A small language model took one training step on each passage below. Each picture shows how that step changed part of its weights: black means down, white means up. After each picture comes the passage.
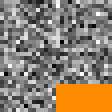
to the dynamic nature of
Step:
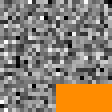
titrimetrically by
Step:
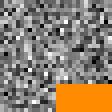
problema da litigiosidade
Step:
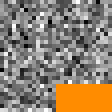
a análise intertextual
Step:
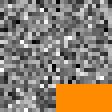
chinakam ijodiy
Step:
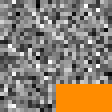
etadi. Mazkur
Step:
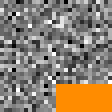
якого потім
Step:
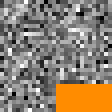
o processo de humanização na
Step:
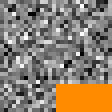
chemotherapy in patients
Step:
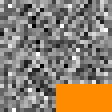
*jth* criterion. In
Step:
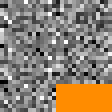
a product or service and
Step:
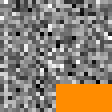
with this publication and disclose no
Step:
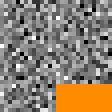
qatlamidir. Sleng
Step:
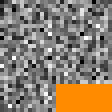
dos lenguas. Resulta
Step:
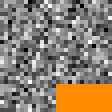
manure with the straw was
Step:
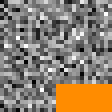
curriculum at the
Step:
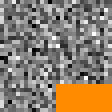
than in summer. Compared
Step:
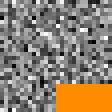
of ORCID, take some
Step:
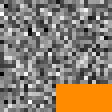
scenographic solutions;
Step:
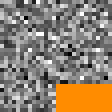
of hats that soaked the
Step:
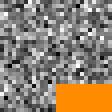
Five butterflies under the
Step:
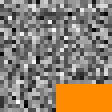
consisting of intralesional
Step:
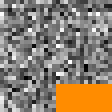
efforts are aligned with
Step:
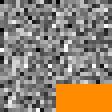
Bajo dan menjadi
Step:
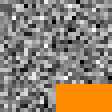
for crop raiding
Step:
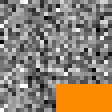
noções sobre o estado de
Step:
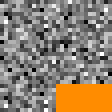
de influență.
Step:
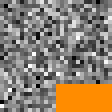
nature trips with her
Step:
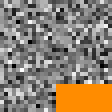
rieltor tomonidan
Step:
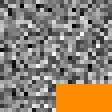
affect GNSS
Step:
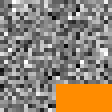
hayotida beqiyos
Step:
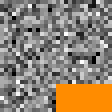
специалистов под
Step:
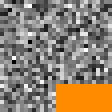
disadvantaged students. -
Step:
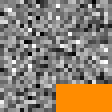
of telomere length may
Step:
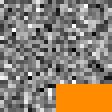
perevodchika. –
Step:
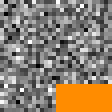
(Sweden) with the
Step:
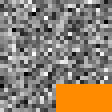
maximum power transferred
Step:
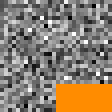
short circuit
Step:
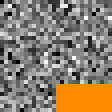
Research Methodologies*,
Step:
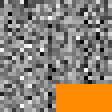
joriy etish,
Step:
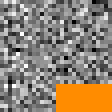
la neoplasia,
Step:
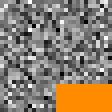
portions; - e) when the
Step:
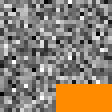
within the company. The main
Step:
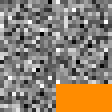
vujudga keltirish,
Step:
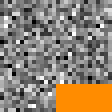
страшной пыткой
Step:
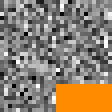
¹⁸ *Crossing the
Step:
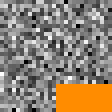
ga teng bo'ladi,
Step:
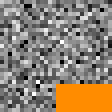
general de diseño
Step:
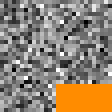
bio-surfactant by
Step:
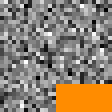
of Library and Information
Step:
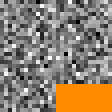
interests include digital image
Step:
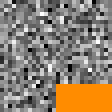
cortical thicknesses among the
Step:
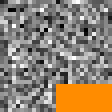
e desenhos de estudo
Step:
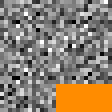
Qasim. *Religion
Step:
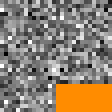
to the direct election
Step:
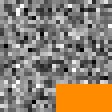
cultura, envolvem,
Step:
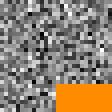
realiyalar har qanday
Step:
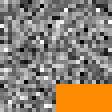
well, and schedule server
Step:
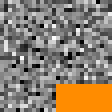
development model (R&D) of
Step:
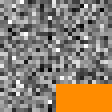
barg deformatsiyasi,
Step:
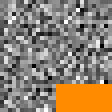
follow-up of the intervention from
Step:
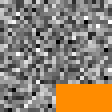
believes that the following
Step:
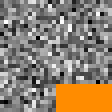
when using a radial route.
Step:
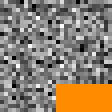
is solved after assigning
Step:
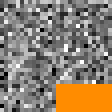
dengan fokus pada
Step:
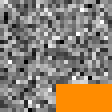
one day: it was one of
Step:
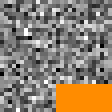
guide future research and
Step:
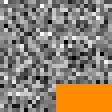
protocol with size of
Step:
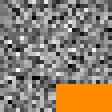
technologies. The specimens were
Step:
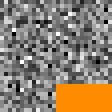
educational institutions. It also
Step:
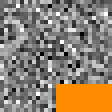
para sus objetivos. Es
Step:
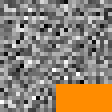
faoliyatga moslashish
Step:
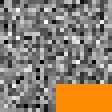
soft tissue and identification
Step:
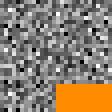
eines Bodens geschieht
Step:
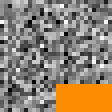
in this case, the new
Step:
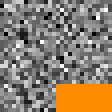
Metals in Cucumber
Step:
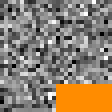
communication financière au
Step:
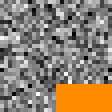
de la webcam reste
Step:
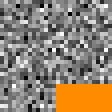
case of strategy, abstraction
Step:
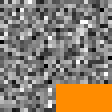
the aggregate particles
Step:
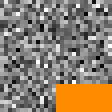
afsonasi" asari va
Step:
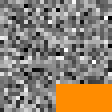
and allow producers to make
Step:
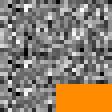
codes / codes are
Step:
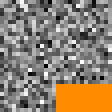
argument that a lawyer
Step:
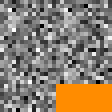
participants was optional. The
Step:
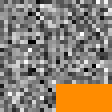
interested readers can find a
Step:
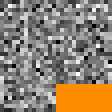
in relation to the quantitative
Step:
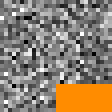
The recurrence rate is high
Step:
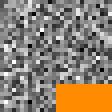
and may not necessarily be
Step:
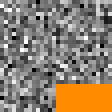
guidelines to adhere
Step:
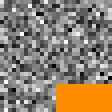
which is chemically and
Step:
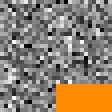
для укрепления
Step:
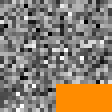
Para o positivista
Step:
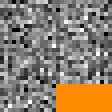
control; decoupling
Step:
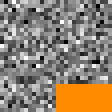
das informações a serem
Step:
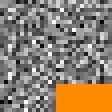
the Crown began
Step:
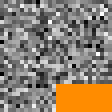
de Gestalt. São
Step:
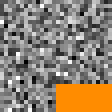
East Bengal, were
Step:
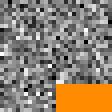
яқин бир неча
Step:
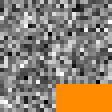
since in these conditions an
